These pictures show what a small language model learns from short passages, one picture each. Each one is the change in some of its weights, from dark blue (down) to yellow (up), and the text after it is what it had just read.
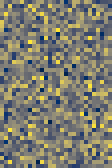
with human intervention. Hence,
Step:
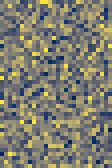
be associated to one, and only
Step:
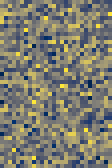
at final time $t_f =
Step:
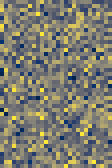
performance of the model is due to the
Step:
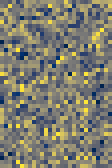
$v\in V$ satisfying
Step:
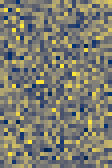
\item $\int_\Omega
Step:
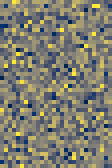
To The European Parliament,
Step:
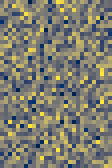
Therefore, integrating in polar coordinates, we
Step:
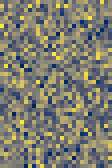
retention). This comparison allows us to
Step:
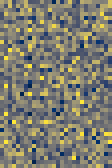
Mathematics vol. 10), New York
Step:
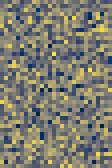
the work "*Supervision
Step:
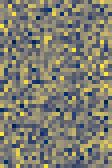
spanning trees of linear crossed
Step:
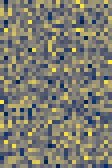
adjustable within $\sim$
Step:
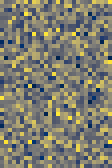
SJ-PW &
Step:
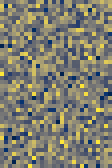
observer. Additionally, substantial time was
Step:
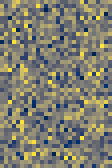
Digg allows users to submit
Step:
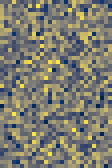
cyber-attacks, traditional
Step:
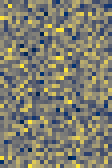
right=0.75cm of
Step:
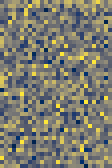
Michele Calvello
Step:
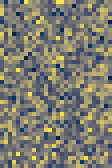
knowledge so as to initiate programmes
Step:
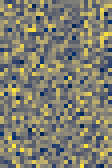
electron count, or all the
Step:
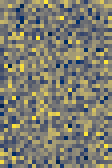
of the lens when deciding which
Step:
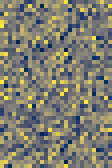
to express surprise that the theorem is
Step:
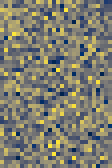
uniformly upper bounded by some constant
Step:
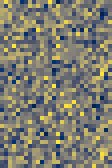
then using the same scripts
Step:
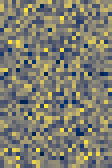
brominated in glacial
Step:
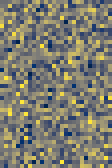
the problem of barren plateaus
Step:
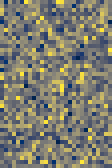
so as to improve vaccine
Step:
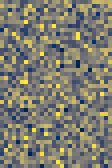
(solid red symbol) and
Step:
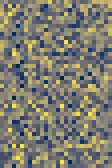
value of the content of the
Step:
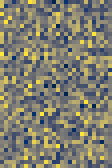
eliminating adverse environmental impacts”
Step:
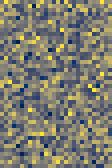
us to vary the spacing of the
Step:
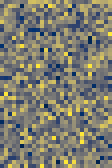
of $H'$ given above, Lemma
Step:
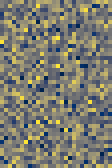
University, where part of the work has
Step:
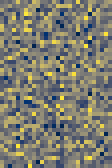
a 20-nm membrane
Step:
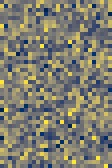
use a deep learning interpretation technique to demonstrate
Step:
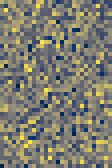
Then there exists a \viol\
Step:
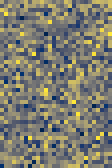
$\epsilon\rightarrow 0$, which is
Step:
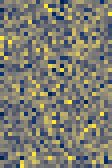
=\mu ^{\prime \prime
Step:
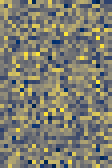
will used in its proof.
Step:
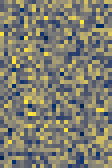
positive signals to investors regarding company performance
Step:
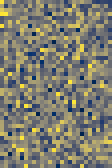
original Vaught transforms,
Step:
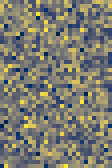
initial data of the hypothetical
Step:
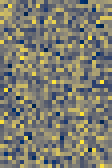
we provide the following example where
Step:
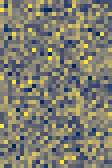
ranked higher in the list of search
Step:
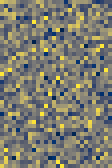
which implies $$ N(\eps,
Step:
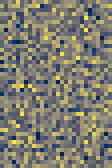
Pringles potato
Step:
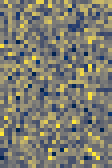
not closed in $PT(F)$
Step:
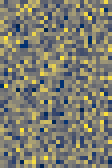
coefficients. \hskip.15in
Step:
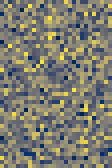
not been fully understood, there is a
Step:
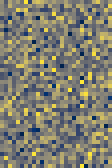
Council (IOC,
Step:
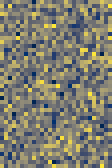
generate and transmit interference signals.
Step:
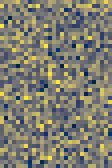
legitimacy crisis of
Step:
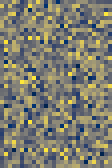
group [20]. Moreover,
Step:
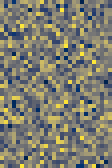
accuracy are 95.45% and
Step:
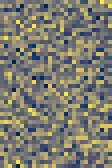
and environmental benefits along the entire value chain
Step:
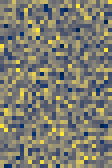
Way and M31, the average
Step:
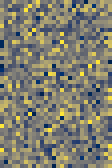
the LOFAR-IT infrastructure
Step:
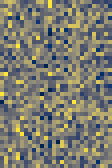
given by an assignment of the projective
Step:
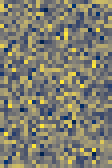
experimental data have similar spectral shape,
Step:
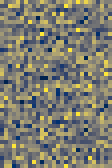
The skeletons of the
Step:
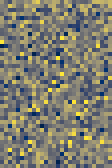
$CH_2$ and averaged
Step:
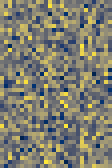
measured by e.g. an
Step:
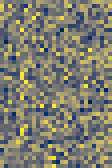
failure modes in a warm
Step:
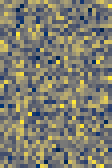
of the Bethe Ansatz
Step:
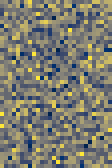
and $T$ be finite-dimensional
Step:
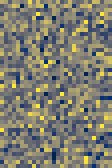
and $s$, is in turn equivalent
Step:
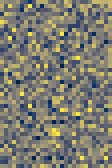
to arrange the schedules to have
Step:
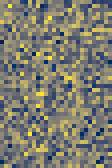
we computed the absolute differences in the
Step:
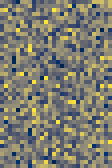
\lambda, G\rangle$ has
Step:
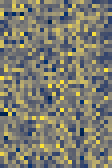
No. OF CE(s)
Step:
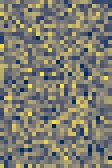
management and it is one of the most
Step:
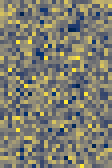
van Greiner et al.
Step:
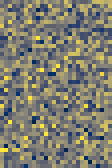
the electronic and magnetic properties of bulk
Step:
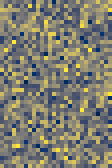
dependent density of states, the situation is
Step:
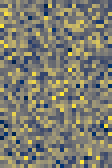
disc--filling $F:\mathbb
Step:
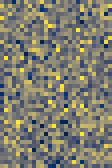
galaxies congregate in groups, clusters
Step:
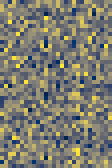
most optimum value of the material parameters
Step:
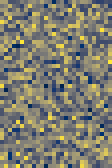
or equal to $\delta_t =
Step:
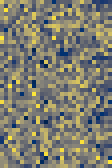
This contribution has been carried as part of
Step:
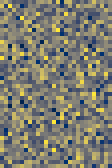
method. The same tasks performed by different
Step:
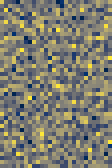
\end{align*} If
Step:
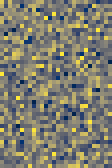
(\varepsilon)$. Clearly, \[\langle
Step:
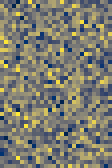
for solving the recognition problem of
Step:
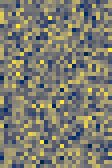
the foreseeable threat
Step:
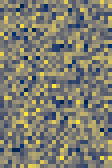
and illustrate how to infer the
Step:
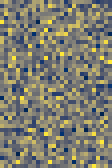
by a point $\bfx_1
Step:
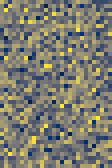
The original motivation behind our
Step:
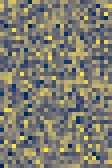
L Excitation (eV)
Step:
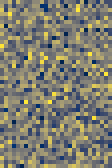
enough cash flow to meet its operation
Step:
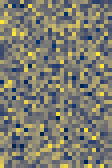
with respect to the symplectic form. To
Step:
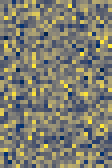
and number of turns for the
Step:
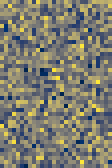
still represents a major issue for treating
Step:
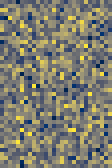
\to \infty, \mu
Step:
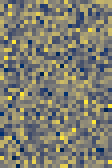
point source spectroscopy that yields the
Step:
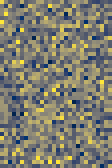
with the property $\int_\Om u
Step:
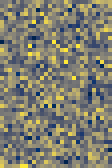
a trapped one; define an outside
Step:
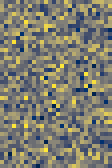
different layers of sub-grid
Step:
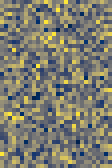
in the 2MASS sample with
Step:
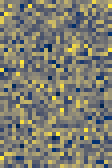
to the domain $\Gamma$). Similarly,
